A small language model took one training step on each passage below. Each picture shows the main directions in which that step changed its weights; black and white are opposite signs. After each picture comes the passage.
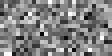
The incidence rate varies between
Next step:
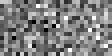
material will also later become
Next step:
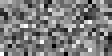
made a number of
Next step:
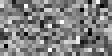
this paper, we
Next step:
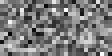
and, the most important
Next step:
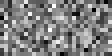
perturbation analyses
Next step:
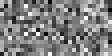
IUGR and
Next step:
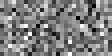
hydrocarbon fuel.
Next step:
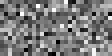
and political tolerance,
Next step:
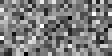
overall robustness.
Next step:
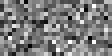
differential equations governing
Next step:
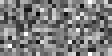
for the purpose of sustainable
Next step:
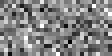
predicted future as a future
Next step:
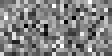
of nuts sample
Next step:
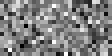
interactive software, system
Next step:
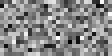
dispersion method is
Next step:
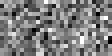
is sutured to
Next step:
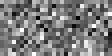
is the process of
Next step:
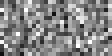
as they focus on
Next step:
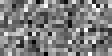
data on the profiles of
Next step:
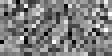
durations of 0,
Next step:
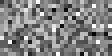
to produce a wide
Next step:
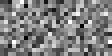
the rates of instrumental
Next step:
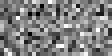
Case III Case IV
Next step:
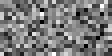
wood and cotton
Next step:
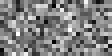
decrypting) is
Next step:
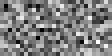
sustainability roundtables,
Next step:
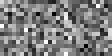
simply manage the configuration and
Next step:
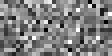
confirmed the impact of physical
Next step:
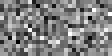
regions. Desalination
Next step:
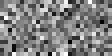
expenditure between
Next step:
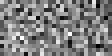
application? CV
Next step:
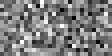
aggregation by time:
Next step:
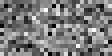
(PC) of rural
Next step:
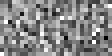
in WSNs
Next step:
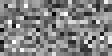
GmbH &
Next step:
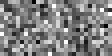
exceed the maximum allowable
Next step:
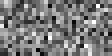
a group of users,
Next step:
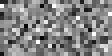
procedure for determining the amount
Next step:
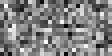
applications as central index or
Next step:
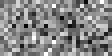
of articles based on
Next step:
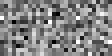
India. It has been
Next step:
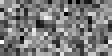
if necessary, its
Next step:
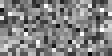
ones in the International
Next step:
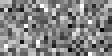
majority of the respondents in
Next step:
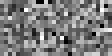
decision-making process regarding
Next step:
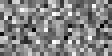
malware classification method by
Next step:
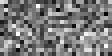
while published studies need further
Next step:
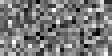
to metal ion and their
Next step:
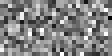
Decision Making
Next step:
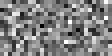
Arbitration in
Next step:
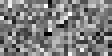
Ulcer 81%
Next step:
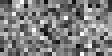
the diameter and length are
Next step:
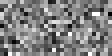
median concentration of dissolved
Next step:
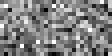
(2007) determined
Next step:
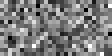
abilities (Government of
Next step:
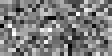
normal patients were evaluated.
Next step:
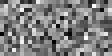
education and training processes
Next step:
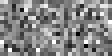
information literacy curriculum construction.
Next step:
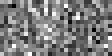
Korean to
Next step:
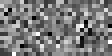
why her friend,
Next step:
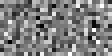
is sensitive to initial
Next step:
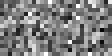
The entities of the
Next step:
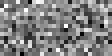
than that of the proposed
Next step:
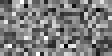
the findings can be
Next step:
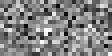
municipal waste to facilitate
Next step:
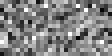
open data and infrastructure maintenance
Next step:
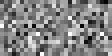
techniques. The results of
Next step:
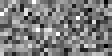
The proposed implementation is an
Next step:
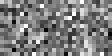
percentages of the
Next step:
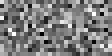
transport codes for integrated
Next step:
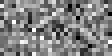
physiologically active
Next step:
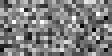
consent form agreeing to
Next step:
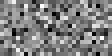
are described below.
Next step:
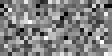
Withers et al
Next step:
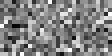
suspensions increase with
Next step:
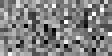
of Mr. Hugh
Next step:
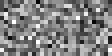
blends Blend A
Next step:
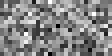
The centralized role of
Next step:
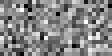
aspects around needed to achieve
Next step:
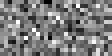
New Delhi.;
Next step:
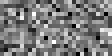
on motor development requires further
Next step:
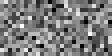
Since both Mn and
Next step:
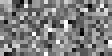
the employer even
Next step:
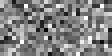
this problem, and developed
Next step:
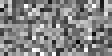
I wasn't going
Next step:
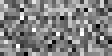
social networking sites because
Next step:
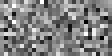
infection, which remains one
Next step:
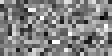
functions. It centralizes
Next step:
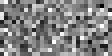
traffic based on its
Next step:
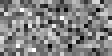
classes by using a specific
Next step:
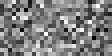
/ UniProt
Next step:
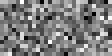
potential for implementation and
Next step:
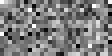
correctly tracked
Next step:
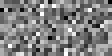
fixed appliances
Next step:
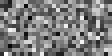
title of this article
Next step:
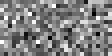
under the vertical load is
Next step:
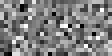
integrity between requirements and form
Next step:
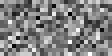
is the cause of those
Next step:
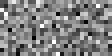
own convictions of a
